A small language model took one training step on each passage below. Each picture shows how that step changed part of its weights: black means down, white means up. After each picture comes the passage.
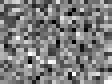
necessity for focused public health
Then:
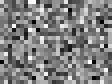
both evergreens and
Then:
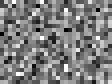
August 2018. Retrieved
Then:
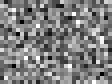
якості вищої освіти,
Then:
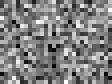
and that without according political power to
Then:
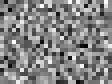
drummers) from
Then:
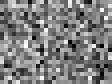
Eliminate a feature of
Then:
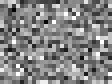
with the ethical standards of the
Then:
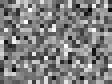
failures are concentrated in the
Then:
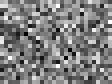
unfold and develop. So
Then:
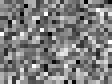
end of everything.*"
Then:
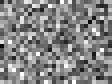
study was conducted through an online survey
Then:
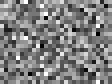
Penal. Volume
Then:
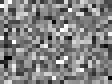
się w głównej
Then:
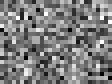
calculating the DFT using
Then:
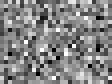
Nigeria is a developing country and has
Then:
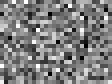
setiap sosok
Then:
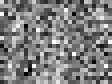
ilk bor uchratishlari
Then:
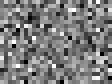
observar o retorno
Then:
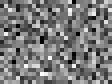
jozibadorligini oshirish
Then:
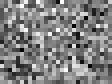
the procurement area has
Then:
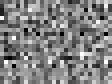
на практике Великой
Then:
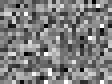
a explicar por que o
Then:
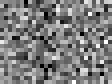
degree of solution to the problem of
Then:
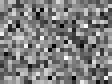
S. Waluyanti &
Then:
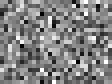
1x32 switches,
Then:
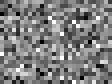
significantly differ from diabetic control
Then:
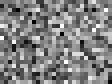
antara pukul
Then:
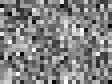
the legal protection of the results of
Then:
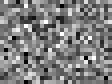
atau pengarahan agar
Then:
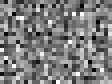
Bu, shuningdek, media
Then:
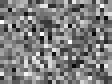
The Saudi's government
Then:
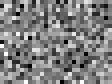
partir de la puesta en
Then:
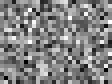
статус державного виконавця
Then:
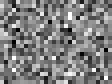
neuer und wenig
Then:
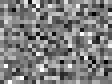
для установки цен
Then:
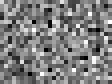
science modules is fundamental to developing
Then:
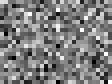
species: *Andotypus
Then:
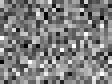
S Institute of Medical Sciences and Research
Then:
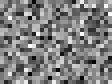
project – **Interconnecting
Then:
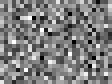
there were some relatives who
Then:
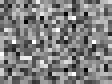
training data and 30% test
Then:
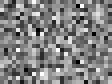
Valiyevich KICHIK
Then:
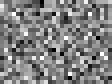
properties and plays a critical role
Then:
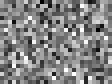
language, and their meaning is the
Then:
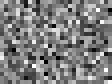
variables and constructs have a
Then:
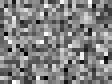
are given in Table 2. Table
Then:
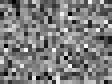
which helps eliminate
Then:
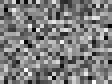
yeni bir topluma
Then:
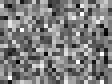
alone, and were prepared
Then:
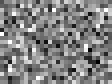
how can the potential of crop
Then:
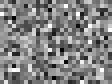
importance of consolidating institutional
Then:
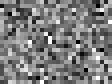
the collected data is in correct
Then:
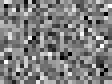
площади принимают
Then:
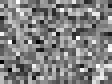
the type and severity of signal
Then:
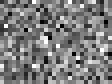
a mesma matriz
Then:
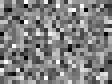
fourth-order centered
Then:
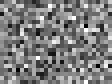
arguments for and against replication
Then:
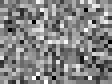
section of the society. If the
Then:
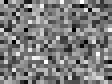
bisherigen Studien der
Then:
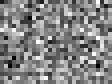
there was influence of giving video
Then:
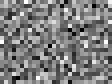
estos procesos convencionales
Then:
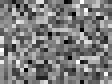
EU assessed with quantitative and
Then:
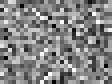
less than the quoted figure
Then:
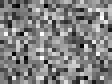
of bibliographic research is the ability
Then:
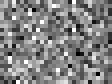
and their prognosis improved by
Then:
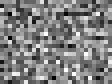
the study participants than the normal and
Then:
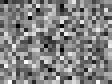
Solutions) Índice
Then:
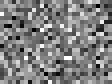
escolha: 10.
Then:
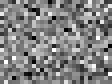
2.2. Description
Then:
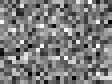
phototherapy. Hence
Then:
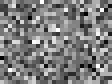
spending by focusing on
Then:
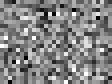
of declaration of wealth
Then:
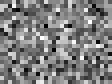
Tahap kedua
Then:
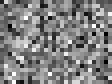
In this PCR,
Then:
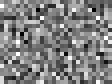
Clustering Analysis Perhaps
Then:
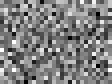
Yes Notes: Angels
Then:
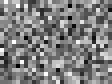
En este trabajo de investigación se
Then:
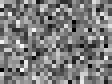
será seguido por otros
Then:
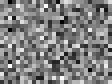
paper. Data statement Data is
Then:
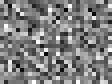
yang dihasilkan dapat
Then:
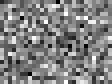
participate in scientific discourse in
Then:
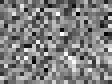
2010). En el estado
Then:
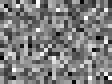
ideal del *miles
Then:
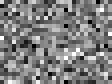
anterior perianal region with
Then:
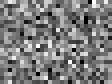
problemy servisa i
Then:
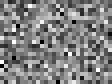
skill and develop it every
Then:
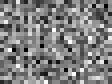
hand, backup services and
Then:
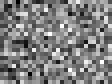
Readiness and Problems
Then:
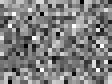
a worldwide network of
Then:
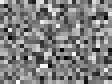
o'rniga uni
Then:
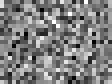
intervenção, variando entre
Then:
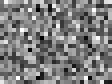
season, the windy conditions
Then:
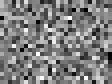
which is essential for the successful
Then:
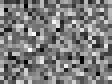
develop sufficient mechanical strength while reducing
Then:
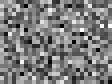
Fisher, $p =
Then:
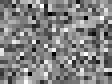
failure point depth (cm)
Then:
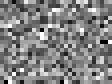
de reacción son muy
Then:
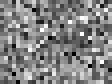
and a brief description of
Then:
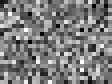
2005, exceeding all
